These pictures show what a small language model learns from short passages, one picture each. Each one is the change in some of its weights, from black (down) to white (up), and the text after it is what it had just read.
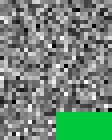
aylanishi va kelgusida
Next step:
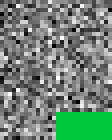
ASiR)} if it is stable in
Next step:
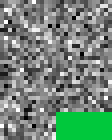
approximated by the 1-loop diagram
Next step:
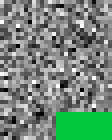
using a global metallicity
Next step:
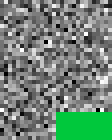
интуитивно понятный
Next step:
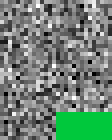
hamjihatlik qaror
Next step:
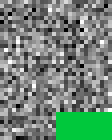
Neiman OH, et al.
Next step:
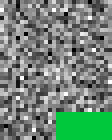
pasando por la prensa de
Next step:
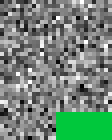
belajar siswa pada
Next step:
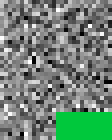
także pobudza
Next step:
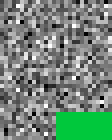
депутатов. Также
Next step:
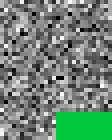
wir, dass viermal der
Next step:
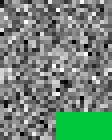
here is one of a couple
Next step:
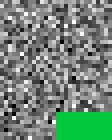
input and output ports of the $\rm
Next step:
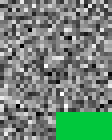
affect the momentum and energy (but
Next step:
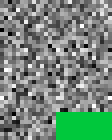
with $S$ we consider a family of
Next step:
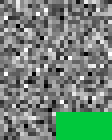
в России и мире //
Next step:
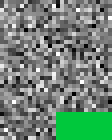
željeni uticaji na
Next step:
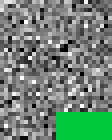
und jeweils Vermutungen
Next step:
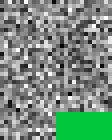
бўғин ҳисобланган
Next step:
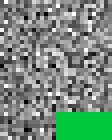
\citet{fhh} interpreted as
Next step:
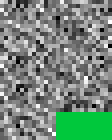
va metodlarida o'z ifodasini
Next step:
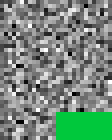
\begin{abstract} Producing
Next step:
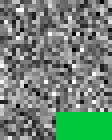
contributions, which are produced from the fluid
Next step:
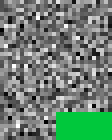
\begin{figure}[htbp] \centering
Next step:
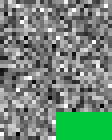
CI is produced based on (ii)
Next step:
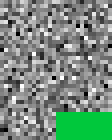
Afrique-UE qui s'est
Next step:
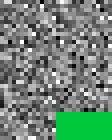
yönetimi. *International Journal
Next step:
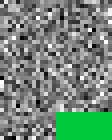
каттароқ қилиб
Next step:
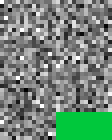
correlations exist to calculate the
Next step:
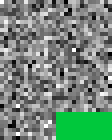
сприяє збільшенню
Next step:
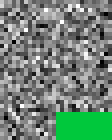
in a polyphenylene
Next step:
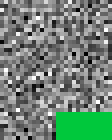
function. \ac{LLPS} was
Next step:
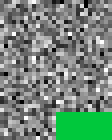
at the University of Michigan, it
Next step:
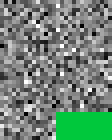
actions, we must ensure that
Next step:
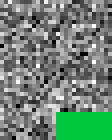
is colored in with a circle whose
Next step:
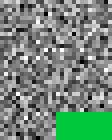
involves the multiplications on the left
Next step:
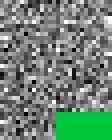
A model has been proposed for taking the
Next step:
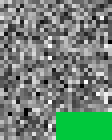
has the disadvantage of requiring
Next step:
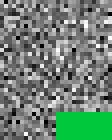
hand, only the method selecting
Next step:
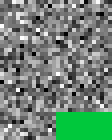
method efficiently performs hypergraph
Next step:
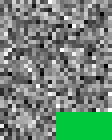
Google Play Εκ.
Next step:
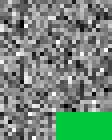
la jubilación de un directivo que
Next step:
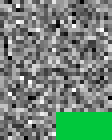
перехода в разряд
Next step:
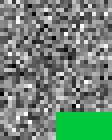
a qualitatively different connection between the
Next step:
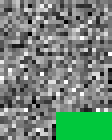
sector cut equations \begin{equation}
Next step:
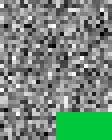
un objet flottant (DCP
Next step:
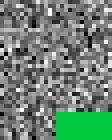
(PanSTARRS). The
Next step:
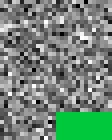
measurements from the 3 SPIRE
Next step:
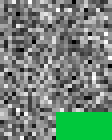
тарихини ўрганишда
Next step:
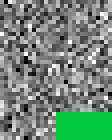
because such roughly comparable
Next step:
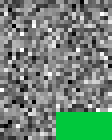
causando algumas reações
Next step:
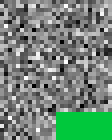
гуманізму та моделей
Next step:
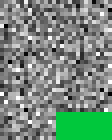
Hamamatsu MPPC as a
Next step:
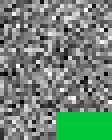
collimated jet, but the companion as
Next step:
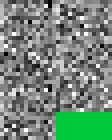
by a $k_x k_y
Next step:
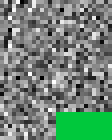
*Transportation Research
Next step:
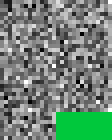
model with $\FZ=\logit^{-1}$
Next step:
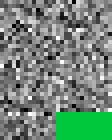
Fonte: os autores. Como
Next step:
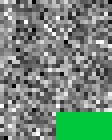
que remetem a significantes ligados
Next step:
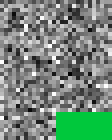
causa de cambios en el
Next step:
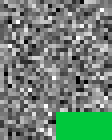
тематический словарь
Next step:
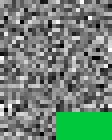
(модель Дональда
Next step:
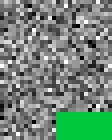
and studied in Section 3, can be used to
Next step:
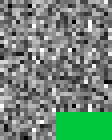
e o desenvolvimento
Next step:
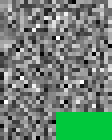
Кашгарского” nomli
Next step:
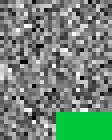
kuruluşun içinde yer
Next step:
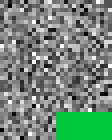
to assess the relevance of
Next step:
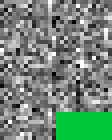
CAPES, LILACS,
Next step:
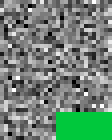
оценки биологических,
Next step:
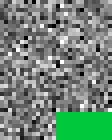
through \(\Delta \pi\) or
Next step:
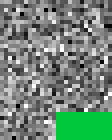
of high sensitivity, high resolution
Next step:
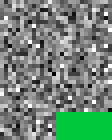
il loro soggiorno in
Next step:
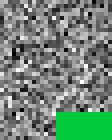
entropy production principle}
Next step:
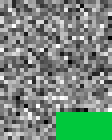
desarrollar una comprensión
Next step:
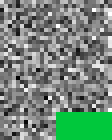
npcil.nic.in etc
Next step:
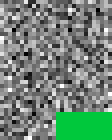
V. From the history of musical
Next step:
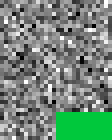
approximately ten percent losses
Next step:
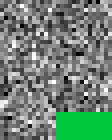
24-joint SMPL
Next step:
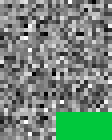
auch am Freitag- und
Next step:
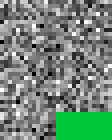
los conflictos con los demás
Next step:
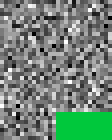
Axborot sohasida
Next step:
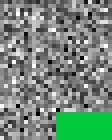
Dimana korelasi hubungan
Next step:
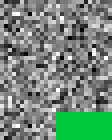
pero sí en el deporte y sin
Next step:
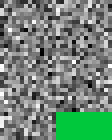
create, sunt considerate ca
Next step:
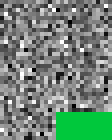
induced charges accumulated on the small
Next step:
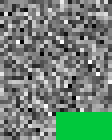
the area. While the proposed
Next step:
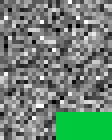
направлены на решение
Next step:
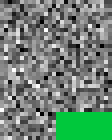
Twofold in-plane magnetic
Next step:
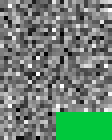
UK PPARC (grant Refs
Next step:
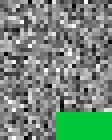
5 Dinas Perhubungan 1 1
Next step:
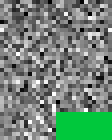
amalga oshiriladi va shu
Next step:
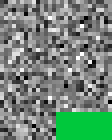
boʻlmasa-da, virus
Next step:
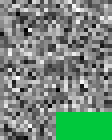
butun dunyo turizm
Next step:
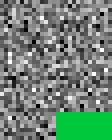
which described in the present work and by the
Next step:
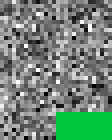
do Trabalho, a abordagem
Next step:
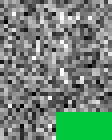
types. We tested all these network
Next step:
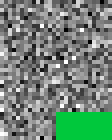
model used in numerous IMBH studies
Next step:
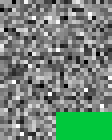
Описательный перевод
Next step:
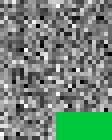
a variety of mesoscale magnetic
